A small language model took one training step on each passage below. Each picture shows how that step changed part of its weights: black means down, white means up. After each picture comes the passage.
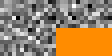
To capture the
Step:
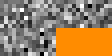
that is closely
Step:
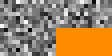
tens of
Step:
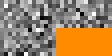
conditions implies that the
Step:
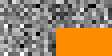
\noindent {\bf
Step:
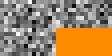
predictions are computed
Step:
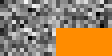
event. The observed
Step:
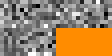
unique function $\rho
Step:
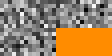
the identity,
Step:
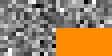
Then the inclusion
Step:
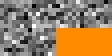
subsequence of
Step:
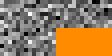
charged current
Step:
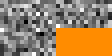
to consider the application
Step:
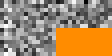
version of the
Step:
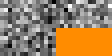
fields. The
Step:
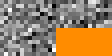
support product} is
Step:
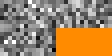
the initial state point
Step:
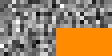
on a tall
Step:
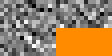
of Eqs.\
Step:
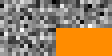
diagonal matrix,
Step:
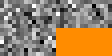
are thus two classes
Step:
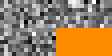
they are the natural
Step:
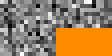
z \leq
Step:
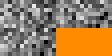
all lengths
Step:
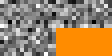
to simulate the
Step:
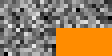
polarized states on
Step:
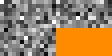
= 3 \times
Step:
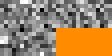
context. Our
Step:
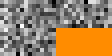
sensitive and
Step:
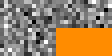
are compact and
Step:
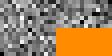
each vertex an
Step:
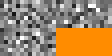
for (b)
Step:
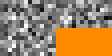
was stated that
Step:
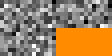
calculations ($\Delta
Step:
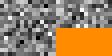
an inverse power of
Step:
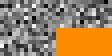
we can do a
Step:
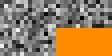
of a standard
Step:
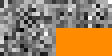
will be removed
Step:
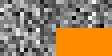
all the variables but
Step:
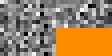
We work on a
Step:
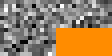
influence of
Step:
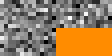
transitional layer
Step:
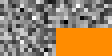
the slack variables
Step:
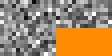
account for the effect
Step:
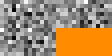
break down
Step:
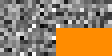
to be positive
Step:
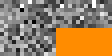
positions in
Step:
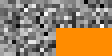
encounters an
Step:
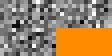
and our contribution is
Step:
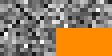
where determined in
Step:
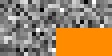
that the method in
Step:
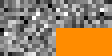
temperature, this gives
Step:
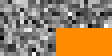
the limit of the
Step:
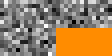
inner part of the
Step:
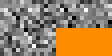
some energy levels
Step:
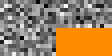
not contain any
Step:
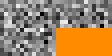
into categories,
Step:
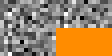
occurring during the
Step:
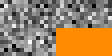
a nonnegative linear
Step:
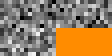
by water,
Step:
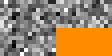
shows typical example
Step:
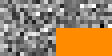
make the final decision
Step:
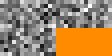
comparable data from
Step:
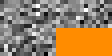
tiling are
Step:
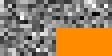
NLO19 potential
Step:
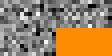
In this proof let
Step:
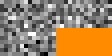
$F$ that
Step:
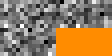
orientation of the
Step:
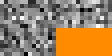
\in E'
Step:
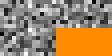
hole leaves
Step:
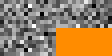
element on such a
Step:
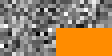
$ is a
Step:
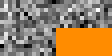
addition is indeed
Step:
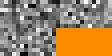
measurements, {\it
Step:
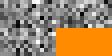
and second fundamental
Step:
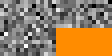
A term in
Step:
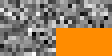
this method are
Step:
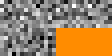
\item The
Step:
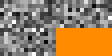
is empty,
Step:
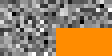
both devices,
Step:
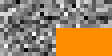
measurement results were
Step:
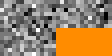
operations are the matrix
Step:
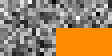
large observation noise
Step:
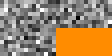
available for testing
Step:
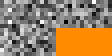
particle motion at
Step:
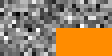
is that the
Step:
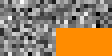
natural norm.
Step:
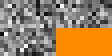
in blob
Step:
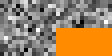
that taking the unit
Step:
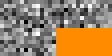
by the gas
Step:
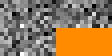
a typical element
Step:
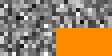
the first term in
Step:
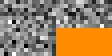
those factorizations
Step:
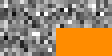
as given by
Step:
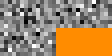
perform the induction
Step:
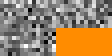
the predictions of
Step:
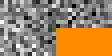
lattice constants, which
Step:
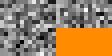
survey area after
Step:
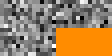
fixed $E$:
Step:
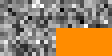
and discuss them by
